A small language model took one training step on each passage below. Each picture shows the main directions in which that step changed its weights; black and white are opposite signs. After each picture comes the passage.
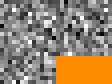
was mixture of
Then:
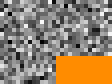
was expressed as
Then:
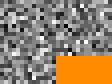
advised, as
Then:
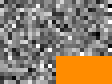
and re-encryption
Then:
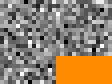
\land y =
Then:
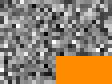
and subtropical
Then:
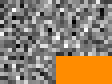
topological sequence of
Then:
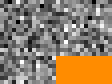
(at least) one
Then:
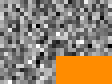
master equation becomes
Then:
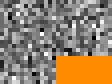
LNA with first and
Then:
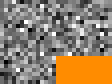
They alike
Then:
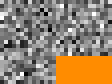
dynamics of the cell can
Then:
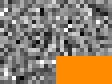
less than $4\%$
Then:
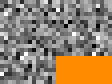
evolution and formation.
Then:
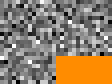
centralized interface,
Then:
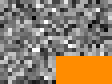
value was found to be
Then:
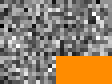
person towards
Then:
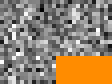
minimum located at the
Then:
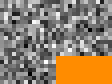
to select actions for
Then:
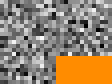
c$ was measured with
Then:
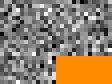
in comparison with
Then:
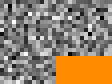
of discovery or significant
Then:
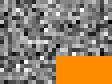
an accurate knowledge
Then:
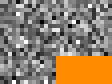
Numerous theories
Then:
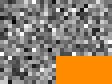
compressive stresses
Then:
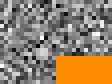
support for first-year
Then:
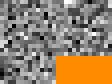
electron doping of
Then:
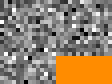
the wavelength
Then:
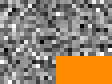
characteristics. The
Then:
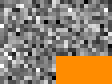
resistance patterns of
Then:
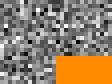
and the tongue
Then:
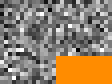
which is approved by our
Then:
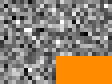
To reduce the risk
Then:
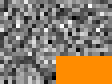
in Fig. 1, including
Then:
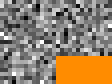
systems but also confine them
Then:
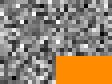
heat release rates
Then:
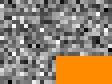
an ideal bite
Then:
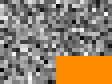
the model decide how
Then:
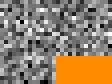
values of $\bA$
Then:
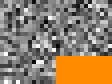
Learning Resource
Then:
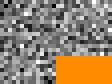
setting. Sect.\
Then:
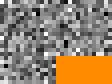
and antiviral
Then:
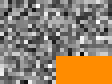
prospective studies.
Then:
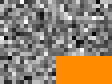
this review, we
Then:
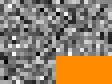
linear shift
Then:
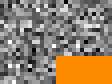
processed before
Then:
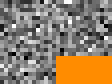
**Does the use
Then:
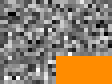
The delays of each of
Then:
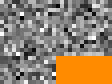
was a coded
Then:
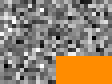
each session to
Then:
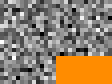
capture the language
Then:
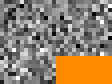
Slater determinants
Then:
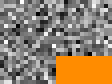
have revealed,
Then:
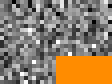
would reduce return
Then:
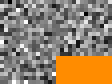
educate the user.
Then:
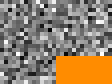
addition, Concerto can
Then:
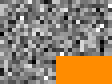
typical turbulence
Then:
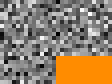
that the process is effective and
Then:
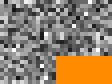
the high-resolution
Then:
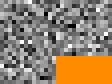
a light stop,
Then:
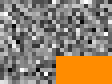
present study suggests that
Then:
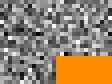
populations) were not
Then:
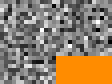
of Physics,
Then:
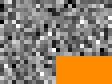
will help here
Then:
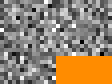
capacity cards
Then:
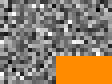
between 45\,K-
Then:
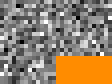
shock. Various
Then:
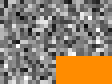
significantly decreased,
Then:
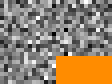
the system which we assumed
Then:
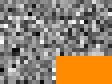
\right] \right)
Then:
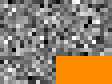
unacceptable? This
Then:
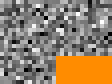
to fulfill two
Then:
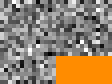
the model equation with the
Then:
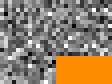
pbcd}) from
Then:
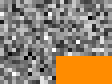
makes a significant
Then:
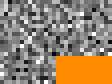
than those who started
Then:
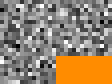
evidences, a
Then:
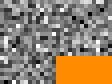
these $5D$
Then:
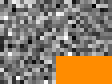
the differences were smaller
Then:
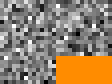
the error rate) of
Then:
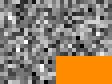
La Palma,
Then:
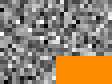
in uncultivated
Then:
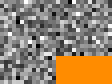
The figure shows that the
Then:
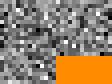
an artificial
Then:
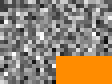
then they die.
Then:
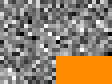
Sample environment** The
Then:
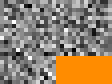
Financial constraints
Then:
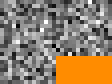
courses of
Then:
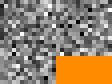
amplifier was
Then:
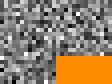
Department of
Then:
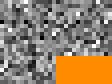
passed the more
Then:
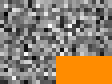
reference action.
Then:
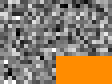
to provide emotional
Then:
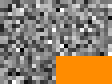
point $\mathbf{x}$.
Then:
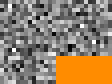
for each model from the
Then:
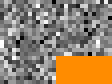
ratio of the power of the
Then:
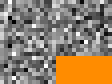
group of evidence-based
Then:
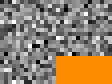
for strong field appearance
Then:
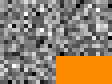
Standard deviation
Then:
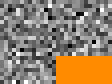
charged internal line
